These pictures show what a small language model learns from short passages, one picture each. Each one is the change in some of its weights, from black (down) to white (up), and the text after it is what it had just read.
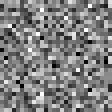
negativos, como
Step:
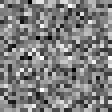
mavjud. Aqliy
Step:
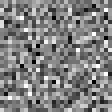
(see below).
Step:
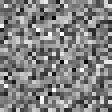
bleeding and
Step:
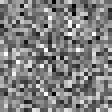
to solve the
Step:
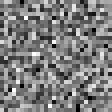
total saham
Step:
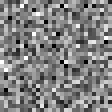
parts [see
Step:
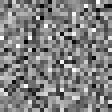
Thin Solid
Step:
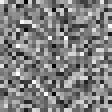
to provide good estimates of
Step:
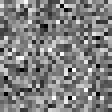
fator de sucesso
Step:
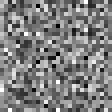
the localization. This
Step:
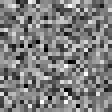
fanlari bo'yicha
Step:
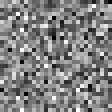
in the inset to
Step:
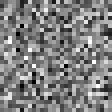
trapping potential,
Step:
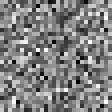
the Analysis of the
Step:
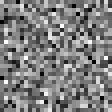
leading-power contribution
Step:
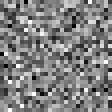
beradi va muhim rol
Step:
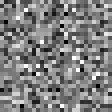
derive parameter values and
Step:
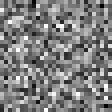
\\ \midrule
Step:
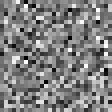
excessiva do
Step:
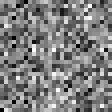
și se susțin
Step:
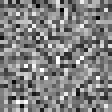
at a constant rate
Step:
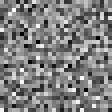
as is typical for
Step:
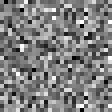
visibility remains
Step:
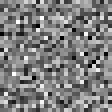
статье анализируются
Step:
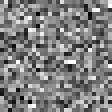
va vazifalari 106
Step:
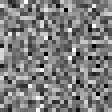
equation holds with probability
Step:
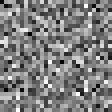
споруду 1
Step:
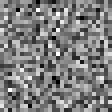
follow this approach for
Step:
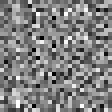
successfully measured with
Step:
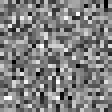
hand, the area law
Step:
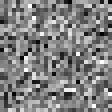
tajriba); -
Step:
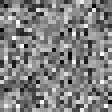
con la Legge
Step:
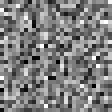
composite fermions
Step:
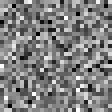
the subsequent
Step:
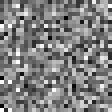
AND ITS
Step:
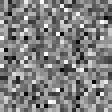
monumental architecture
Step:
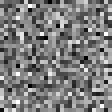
use 3D simulation results
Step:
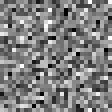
subspaces with a
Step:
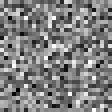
variable indicating whether the
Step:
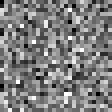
corresponde al
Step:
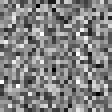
the case of the point
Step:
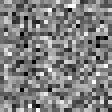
protoconcha como
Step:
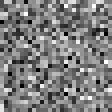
world, ruling
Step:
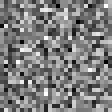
formulation needs to
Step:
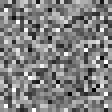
В таблице 1
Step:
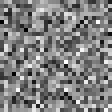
O'qituvchilarda kasbiy
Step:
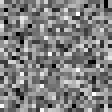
processes, and create
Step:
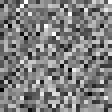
permittivity of free
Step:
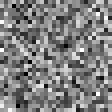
other programs,
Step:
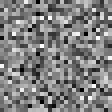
что текст является не
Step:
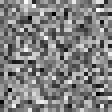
processes to entanglement
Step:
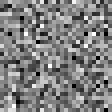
модуля, 5
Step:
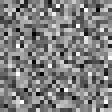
Leone) bu
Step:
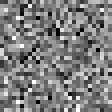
a target frame rate.
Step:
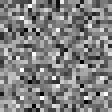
a system of electrons with
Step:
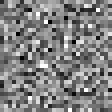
ella llega
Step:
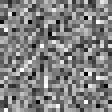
FWHM &
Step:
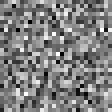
needed. The total
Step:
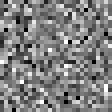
turn, becomes
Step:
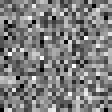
original seeds,
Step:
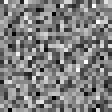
animal estava
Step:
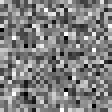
to bridge the
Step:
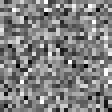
indicating that there are
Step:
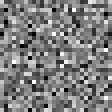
Metabolic and
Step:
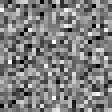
by making sure
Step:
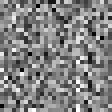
the goal of
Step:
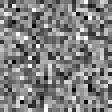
their MCMC
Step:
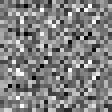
exhibits a strong
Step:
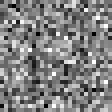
avons opté pour
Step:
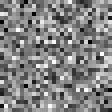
de cambio.
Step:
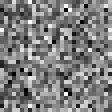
va ularni o'stirish
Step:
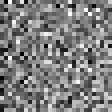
minimize regularized
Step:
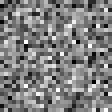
two S-locations
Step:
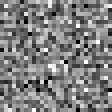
aprende-se a
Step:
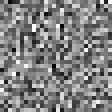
direction. For the
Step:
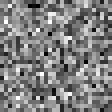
destiné aux
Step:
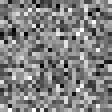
an avenue for
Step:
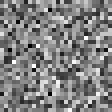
“situarse más
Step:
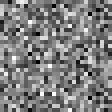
The surfaces of
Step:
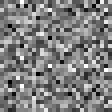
з ілюстрацій
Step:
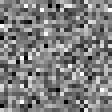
qilinadi va natijalar
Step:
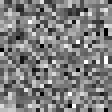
control, market,
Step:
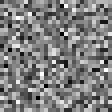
rule is expected to
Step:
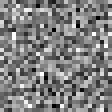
improves the fit for
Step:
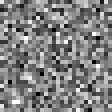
in understanding the source
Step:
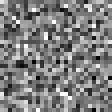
distribution found for poor
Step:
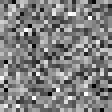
Newberg A.,
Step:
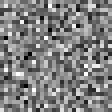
and high-energy
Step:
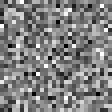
in excess of
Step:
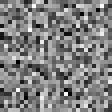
dars jarayonida o'tiladigan
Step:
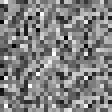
o'zi fikrini
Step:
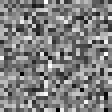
In their studies the
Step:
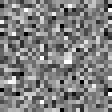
qo'llash, bir
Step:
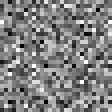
deben contar con
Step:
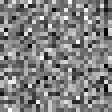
filhos, não
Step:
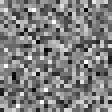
sua jornada
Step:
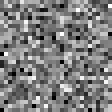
va mazmunini aniqlab
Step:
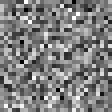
penal en su
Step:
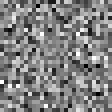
the case of the
